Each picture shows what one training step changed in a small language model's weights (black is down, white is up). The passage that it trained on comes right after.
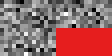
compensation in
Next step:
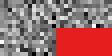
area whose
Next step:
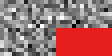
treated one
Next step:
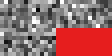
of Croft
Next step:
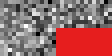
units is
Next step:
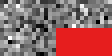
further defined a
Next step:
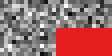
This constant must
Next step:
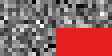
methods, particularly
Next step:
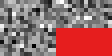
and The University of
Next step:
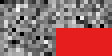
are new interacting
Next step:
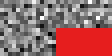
the longest dimension
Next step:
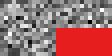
generated by an
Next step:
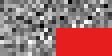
reference set.
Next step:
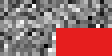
IIB matrix
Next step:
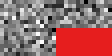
data, which will
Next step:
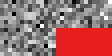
2 dimensional
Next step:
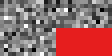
private information
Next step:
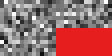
of the model is
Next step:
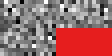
EAS at that
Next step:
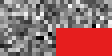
is the stack
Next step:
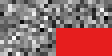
-- it is only
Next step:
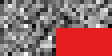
introduced by
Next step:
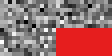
corresponds to
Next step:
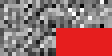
main reason
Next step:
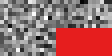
respectively. In the
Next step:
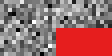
only prove
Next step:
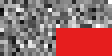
V3 and
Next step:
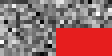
work, we will
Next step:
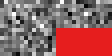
of papers
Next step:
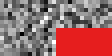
helical magnetic
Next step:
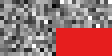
model to use as
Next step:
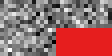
analysis is done
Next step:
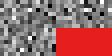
the context of
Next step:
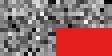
only. In
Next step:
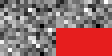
second order model is
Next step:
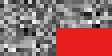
type $\alpha$.
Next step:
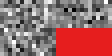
of player
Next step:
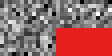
field, it is
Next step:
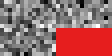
and examine
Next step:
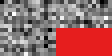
vibration in
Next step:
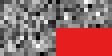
specific point in
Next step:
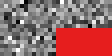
requires correction
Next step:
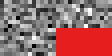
average element size
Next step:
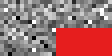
backwards in
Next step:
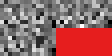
different values of
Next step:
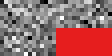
denoted by
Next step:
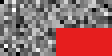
the dynamic
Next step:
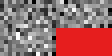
functions in ${\cal
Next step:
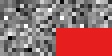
as showcased
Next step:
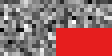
finite heat
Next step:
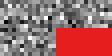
not spread
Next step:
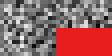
following the crossed
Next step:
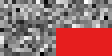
(a) respectively
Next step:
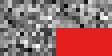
sheet can
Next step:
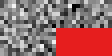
predictions for the
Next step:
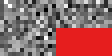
approach while the
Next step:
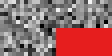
sorted in
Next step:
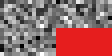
electron and one particular
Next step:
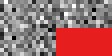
function of temperature have
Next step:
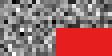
a single column
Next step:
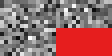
power spectrum of the
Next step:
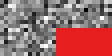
recently been
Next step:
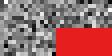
will have, within
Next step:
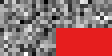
exact solution given
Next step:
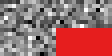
least one
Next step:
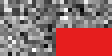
same power law
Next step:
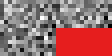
obtained from the
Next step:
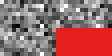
by J.
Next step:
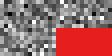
then try to
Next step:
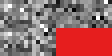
by certain
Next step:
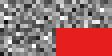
bubble phase
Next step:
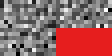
effective hamiltonian
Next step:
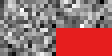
predicted by both
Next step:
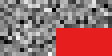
the rescaled
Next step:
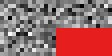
transversity distribution
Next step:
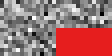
map to
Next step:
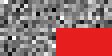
role in
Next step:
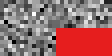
velocity. Figure
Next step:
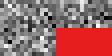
also go through the
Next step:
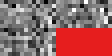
= \Delta
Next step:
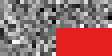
each composition
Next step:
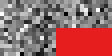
we further
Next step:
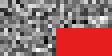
rescaling and
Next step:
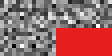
1)$ amplitude
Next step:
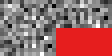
associated with a
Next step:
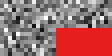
suppression of
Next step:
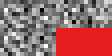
These parameters correspond
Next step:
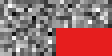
This enables the
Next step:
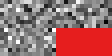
according to
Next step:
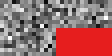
II (with
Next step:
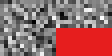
rates of
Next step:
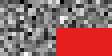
next section
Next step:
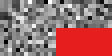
The down
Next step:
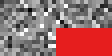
while external
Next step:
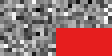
year =
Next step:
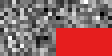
terms of relative
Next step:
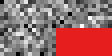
note that the
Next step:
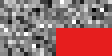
and of the
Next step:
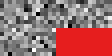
configuration in
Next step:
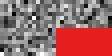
first and last
